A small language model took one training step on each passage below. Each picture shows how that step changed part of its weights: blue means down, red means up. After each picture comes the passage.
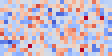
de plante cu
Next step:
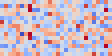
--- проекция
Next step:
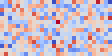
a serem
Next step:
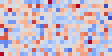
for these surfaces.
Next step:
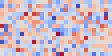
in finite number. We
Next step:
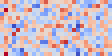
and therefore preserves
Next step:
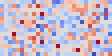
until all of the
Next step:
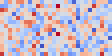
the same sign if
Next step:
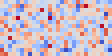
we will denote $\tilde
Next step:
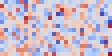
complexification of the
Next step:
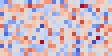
a graph which does not
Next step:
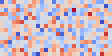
\bigskip Thus,
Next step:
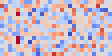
output quantum
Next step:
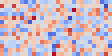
of 1-forms
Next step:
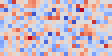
yields \[
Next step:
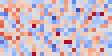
approximation to the
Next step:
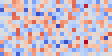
can be approximately
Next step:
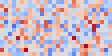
da população
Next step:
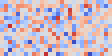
em circuito
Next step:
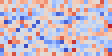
qoidalar turli
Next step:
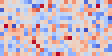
function, as shown by
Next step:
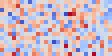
follows. Taking
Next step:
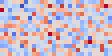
задуму до
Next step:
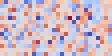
such as $\regT
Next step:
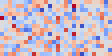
hidup di
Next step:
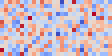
con otros
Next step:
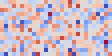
vita nella
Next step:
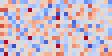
corresponds to a
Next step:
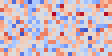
– батьки
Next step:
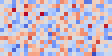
des urticaires
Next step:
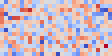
extension is transversal to
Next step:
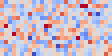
$Q$. Then there
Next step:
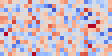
- \Vech
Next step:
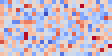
complex structure $I$
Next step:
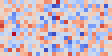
because of the {\it
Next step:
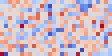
delta L}, and
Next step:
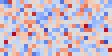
group $G$.
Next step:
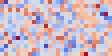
partitions, so such
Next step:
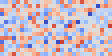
stabil hale
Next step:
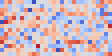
hamda inson
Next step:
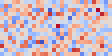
al menos 23
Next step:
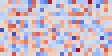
Anna San
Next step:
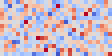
Thus $V$
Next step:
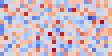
В то же
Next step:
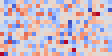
posteriores no
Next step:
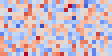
are sampled from
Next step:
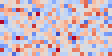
synthesis of
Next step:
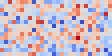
la sede de la
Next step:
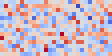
войны до
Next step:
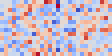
historical and
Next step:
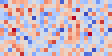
как чертить
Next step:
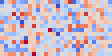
Steven (2),
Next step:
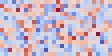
properties of the spectrum
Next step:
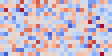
cover the contours
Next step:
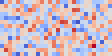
und ihre
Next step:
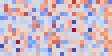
проверки по
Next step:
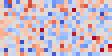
larger $l$
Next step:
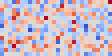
shaklda va har
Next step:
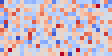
for autonomous
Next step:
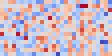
$\theta$ is
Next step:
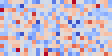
be an arbitrary compact
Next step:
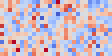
the approximation of the
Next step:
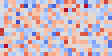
graphs, and use
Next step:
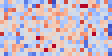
$k$ and
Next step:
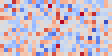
of the text in
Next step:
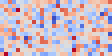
series of papers
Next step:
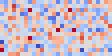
Chunki ular
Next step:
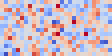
weak formulation of the
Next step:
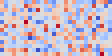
the order of each element
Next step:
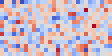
matrix Riccati
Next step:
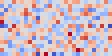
~ hol ~
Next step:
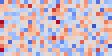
lithic raw
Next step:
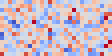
curves below.
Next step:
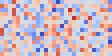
\medskip By this
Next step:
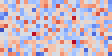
A first quadrant
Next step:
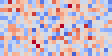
function, then at some
